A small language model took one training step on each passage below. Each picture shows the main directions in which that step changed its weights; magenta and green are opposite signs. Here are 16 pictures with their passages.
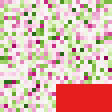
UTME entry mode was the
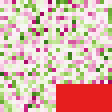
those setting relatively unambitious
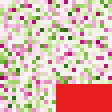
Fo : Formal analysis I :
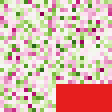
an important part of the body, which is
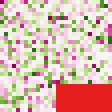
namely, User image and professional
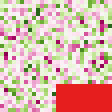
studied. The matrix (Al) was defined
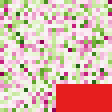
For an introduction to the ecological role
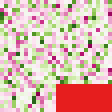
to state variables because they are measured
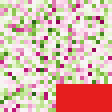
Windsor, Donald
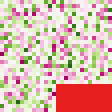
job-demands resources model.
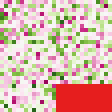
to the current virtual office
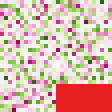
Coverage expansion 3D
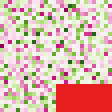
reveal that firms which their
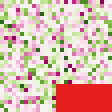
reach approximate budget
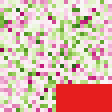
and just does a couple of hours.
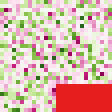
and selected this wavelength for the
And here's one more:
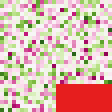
study highlights how empathy
